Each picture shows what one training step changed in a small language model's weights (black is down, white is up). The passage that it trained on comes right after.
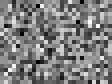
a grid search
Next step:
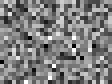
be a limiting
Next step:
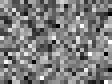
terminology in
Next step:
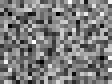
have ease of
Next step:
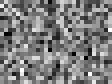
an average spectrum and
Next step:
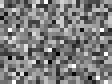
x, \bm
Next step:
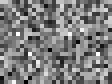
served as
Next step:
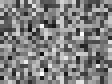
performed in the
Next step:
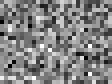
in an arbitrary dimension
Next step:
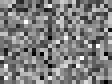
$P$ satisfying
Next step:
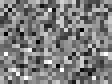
all $j
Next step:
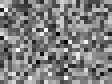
physics, without
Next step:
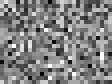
not depend on
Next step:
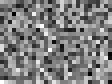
there is a sequence
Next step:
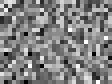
the true input value
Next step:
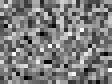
results for $y
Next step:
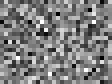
eV. Figure
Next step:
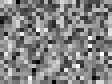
interaction was found
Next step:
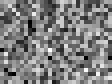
was studied and it
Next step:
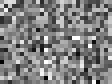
the transition from
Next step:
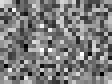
validation and
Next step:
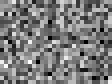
et al.
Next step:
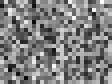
well established
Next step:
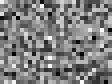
been steadily
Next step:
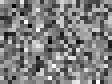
expression for the matrix
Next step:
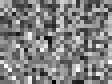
research that becomes more
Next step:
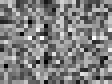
is clearly
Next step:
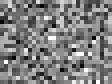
of the obtained events
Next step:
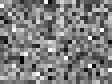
Usually a
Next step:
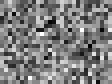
with the one of
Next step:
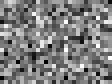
and low temperatures
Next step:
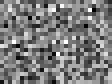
massive particles
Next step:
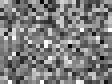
look out when
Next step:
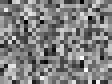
within a city
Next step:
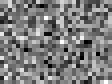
of $P
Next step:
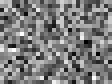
integration of this
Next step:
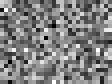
mechanisms of
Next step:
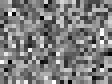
Verlet list
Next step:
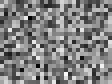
arising from
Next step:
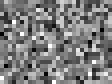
out their assigned
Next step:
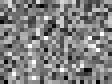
of shear
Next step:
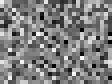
Similarly to
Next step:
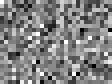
if we can identify
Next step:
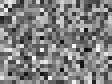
the factorization scale
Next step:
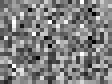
No. Adult
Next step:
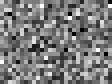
In such a
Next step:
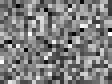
In order that the
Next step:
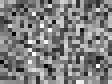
we find that
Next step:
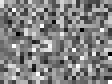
hence a general
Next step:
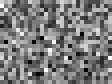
those in need
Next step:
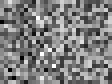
and we will
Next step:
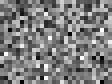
goes from
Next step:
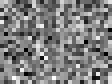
sensitive to
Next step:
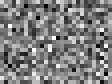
- We mostly
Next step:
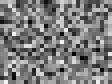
is that to best
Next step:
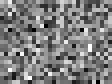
on the right side
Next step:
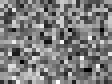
now derive a
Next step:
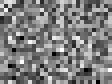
the cost of a
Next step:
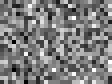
it is expected that
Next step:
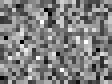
that singularity
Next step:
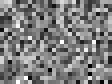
interval. The
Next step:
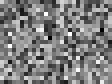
goal of
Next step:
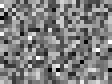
low for relative number
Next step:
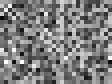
these parameters.
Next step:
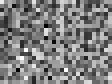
example simply
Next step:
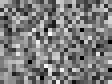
frequencies that are
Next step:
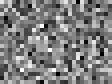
operationally defined as
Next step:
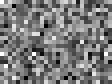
equations} \noindent
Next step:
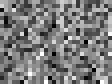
probability maps, based
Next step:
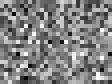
it can be
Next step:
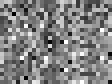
it reduces
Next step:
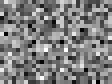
to the efficiency
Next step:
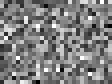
the invariance
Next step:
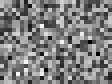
included in the
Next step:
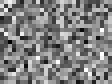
the transfer curve
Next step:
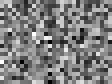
due to space
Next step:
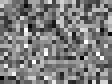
issues within a particular
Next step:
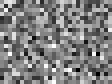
the sensor
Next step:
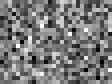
who are 5 years
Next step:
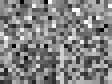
sample motivate
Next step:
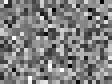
Our results
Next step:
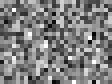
conclude that the two
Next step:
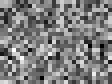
combination with
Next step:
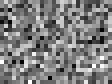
such as the
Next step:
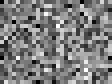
large variance
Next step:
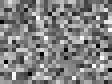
and below the real
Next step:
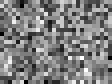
a number of groups
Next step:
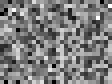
internal bond
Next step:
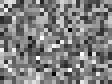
the universe.
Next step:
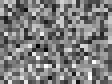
be the weight decomposition
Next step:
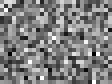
the operator that
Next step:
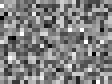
at a higher energy
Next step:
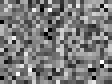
DWD population
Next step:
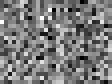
Test of
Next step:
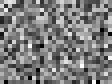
the details in the
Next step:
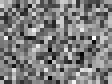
derived some interesting
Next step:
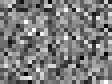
$e$ extra
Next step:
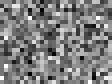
plant species
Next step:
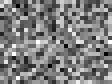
organism, the
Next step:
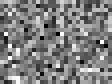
overcomes the
